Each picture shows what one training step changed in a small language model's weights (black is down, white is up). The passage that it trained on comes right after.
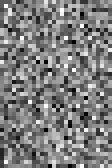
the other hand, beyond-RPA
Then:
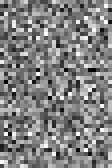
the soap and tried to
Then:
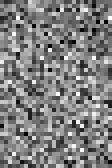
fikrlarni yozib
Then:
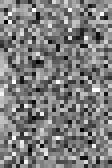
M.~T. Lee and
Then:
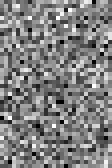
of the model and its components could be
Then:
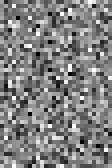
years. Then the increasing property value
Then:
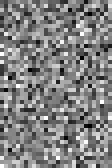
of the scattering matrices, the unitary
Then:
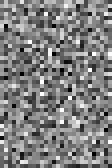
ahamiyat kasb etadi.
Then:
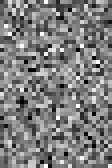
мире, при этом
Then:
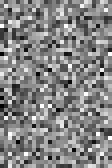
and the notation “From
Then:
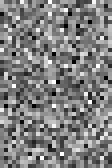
tarixi” zali;**
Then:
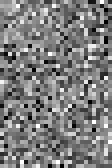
амалга оширишда
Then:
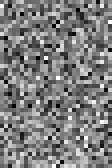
Alfonso Caso*
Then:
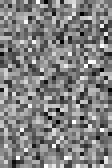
manifest themselves only in
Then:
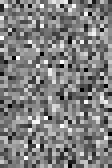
integer $p$ to get the
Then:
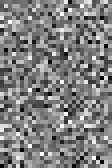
are the results of the independent sample
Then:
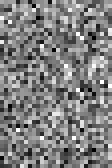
the 1920s and the first half
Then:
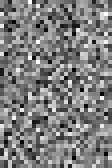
spectrum. \section{The
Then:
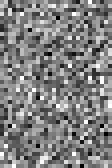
and Argentina. The
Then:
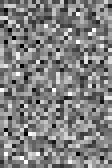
Lippo Karawaci
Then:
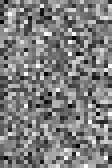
cavidad cóncava en
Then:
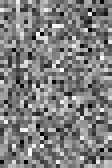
Martín Barbero
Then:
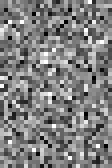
complexity inherent to string networks,
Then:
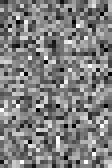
of this back scattering process, which becomes
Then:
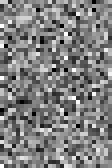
sensors, automated monitoring
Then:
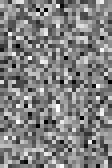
agrupan los países
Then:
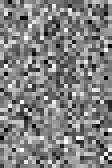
ijtimoiy mehnatdagi
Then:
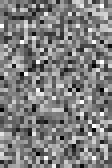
actividades económicas y
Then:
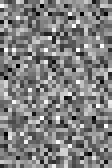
This gives an area-weighted mean
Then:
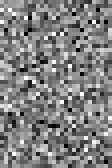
with Existing Round Robin
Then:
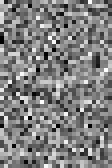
into different fundamental representations $4$
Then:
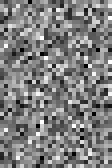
civilized countries.
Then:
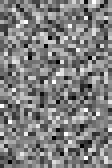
as a function of the ionisation parameter
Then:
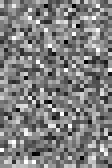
microcrédit contribue à
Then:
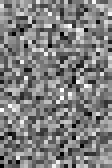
of the President of the
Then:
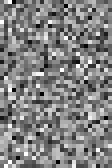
processing on blood and damaged
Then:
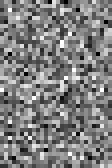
времени. Но
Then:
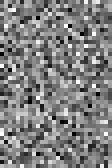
where the field $\phi(x)$
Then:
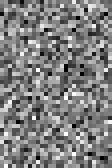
Philosophy (PhD) in
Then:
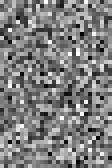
Eq.(\ref{test}), there
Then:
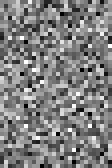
reflections of glendonite,
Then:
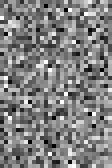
to the magnetic propagation direction, an
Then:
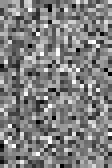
obtenidos por imágenes
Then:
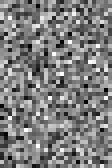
system. Аграрное и
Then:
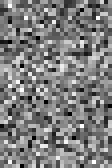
Fahrt über eine Schlucht
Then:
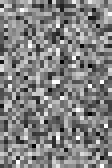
olish va unga
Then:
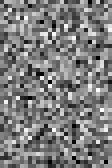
heterogeneity between studies.²⁸
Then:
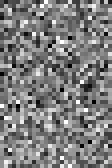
SAWs and proposed a
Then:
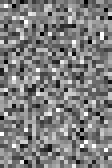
Takumi Therville,
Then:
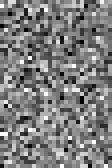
was conducted to measure driver and
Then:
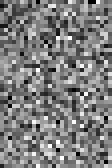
value creation via fast and
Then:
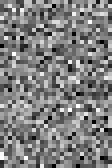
rústica como el
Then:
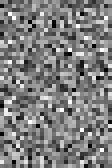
3. BMT Bosh
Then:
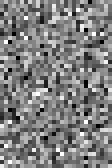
noise in the following Section.
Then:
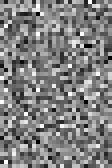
example, it is known that the double
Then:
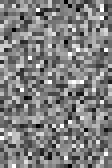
of the Tashkent City
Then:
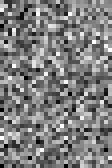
of the peripheral
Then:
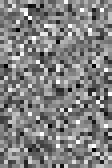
проблемы их
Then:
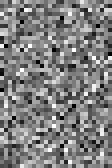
with three independent parameters, the effective transition
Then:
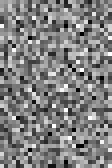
\eea % The factor of
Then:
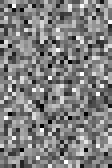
Josephson junctions having
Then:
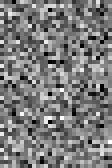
clustering performance for 1217
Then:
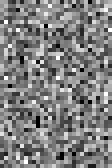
column. Separation of
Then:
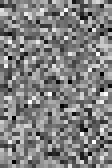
ko'p hollarda,
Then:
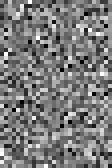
reason is the appearance of
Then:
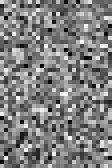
eksperiment / Binas
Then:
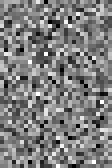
other innovations like Tensor
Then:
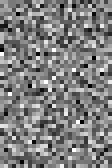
appear in mid-level ontologies are
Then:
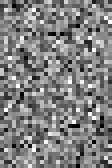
seeing-limited images, but
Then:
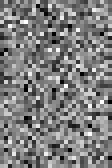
texnik va ilmiy,
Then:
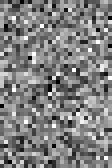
me encomiende á
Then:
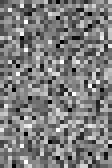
education for developers of K-12
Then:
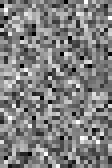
alohida o‘rin
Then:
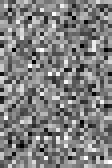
Future Facilities,
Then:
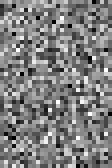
Although this separation simplifies model
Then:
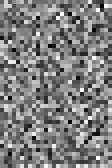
and \ref{f4}), then
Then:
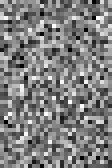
garovga qo'yilgan
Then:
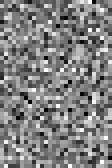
стриктурах I
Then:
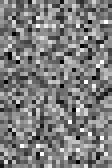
in this study. The objective of this
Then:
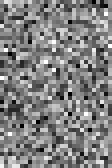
the importance given to patient safety by
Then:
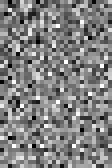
Buni ayniqsa
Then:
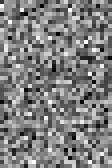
lateral confinement is then expected
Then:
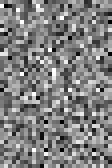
yaqinlik yoki
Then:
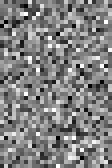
mercuric chloride double
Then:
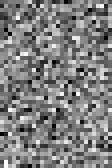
target speaker is usually necessary to
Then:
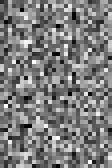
al. Prevention and treatment of low
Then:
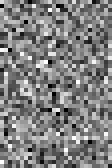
behaves as if coupled to a single
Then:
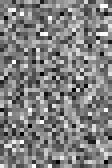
Indeed, such a matrix element is
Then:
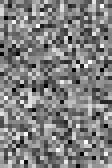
the high and low proficiency
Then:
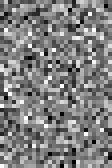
que estes operadores são
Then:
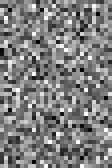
por pagar auxílio
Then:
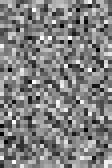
field value, the F6 variant
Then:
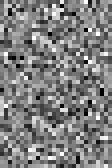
optimization processes, since the displacement
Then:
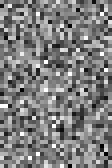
degree values ranging from one to
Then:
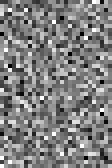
complete model with experimental results from the
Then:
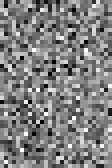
1B: Exploration).
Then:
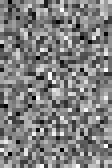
acknowledgment (see his Section
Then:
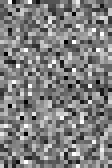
This might be due to the contribution of
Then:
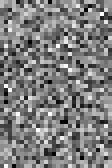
devices and machines in one integrated
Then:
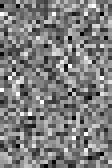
the point again in 2017, see
